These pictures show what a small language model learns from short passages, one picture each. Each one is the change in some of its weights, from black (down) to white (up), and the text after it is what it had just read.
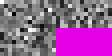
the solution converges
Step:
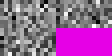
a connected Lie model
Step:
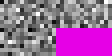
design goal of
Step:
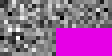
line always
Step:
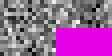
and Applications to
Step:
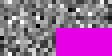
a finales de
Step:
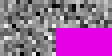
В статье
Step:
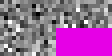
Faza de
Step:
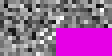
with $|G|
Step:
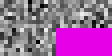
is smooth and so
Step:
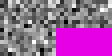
classes are given in
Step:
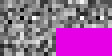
in mind}
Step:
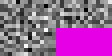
and solved with
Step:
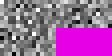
- Chi,
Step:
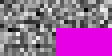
not isolated
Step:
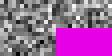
het moment
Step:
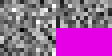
the significant performance
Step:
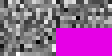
to gauge how
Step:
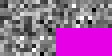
minimum corresponds
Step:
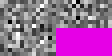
\\ \hline
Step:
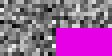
in agreement
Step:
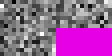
restricted transition matrices
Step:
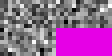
elements are given by
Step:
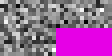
\] then the
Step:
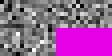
& \lesssim
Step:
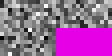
very active
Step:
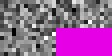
such that for every
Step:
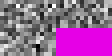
what follows
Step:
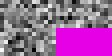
evaluation set,
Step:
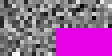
the advantage
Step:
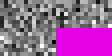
the data presented in
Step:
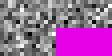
devem ser
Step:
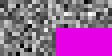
energy of the
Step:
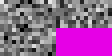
the thought
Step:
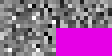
the extreme
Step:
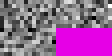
the question of
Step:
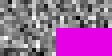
This concentration
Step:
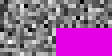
image of the relative
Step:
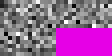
space with spectrum
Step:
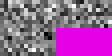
since the upper
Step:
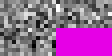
is noted to
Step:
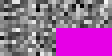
méter (3
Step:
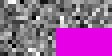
As mentioned
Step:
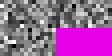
any more, and
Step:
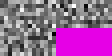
Model with
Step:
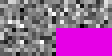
familiares y
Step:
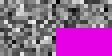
however, that
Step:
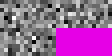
(thick continuous
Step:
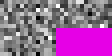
так же
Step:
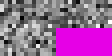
an easy
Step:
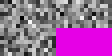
an easily
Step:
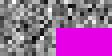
result. In
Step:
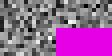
the context of
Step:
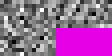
In addition,
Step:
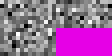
ha sentido
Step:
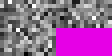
satisfy an infinite
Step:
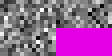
The symplectic structures
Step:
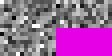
essa nova
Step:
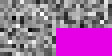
version of
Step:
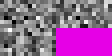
De este
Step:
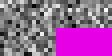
infinite framing
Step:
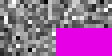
mechanism for
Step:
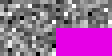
kinematic properties
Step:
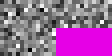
statement for
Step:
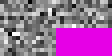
of 3d
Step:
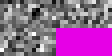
for example,
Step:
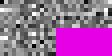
of Malta
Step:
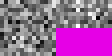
are normal in
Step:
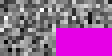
The conditions are the
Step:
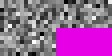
a standalone
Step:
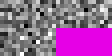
not be treated
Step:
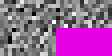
a bright
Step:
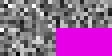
the infrared
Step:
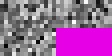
let us investigate
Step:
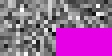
de alunos
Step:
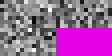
the u field and
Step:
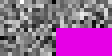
is an element of
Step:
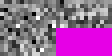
we use any standard
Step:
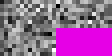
field, derived
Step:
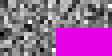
lattice vectors in
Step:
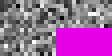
$\alpha$ is
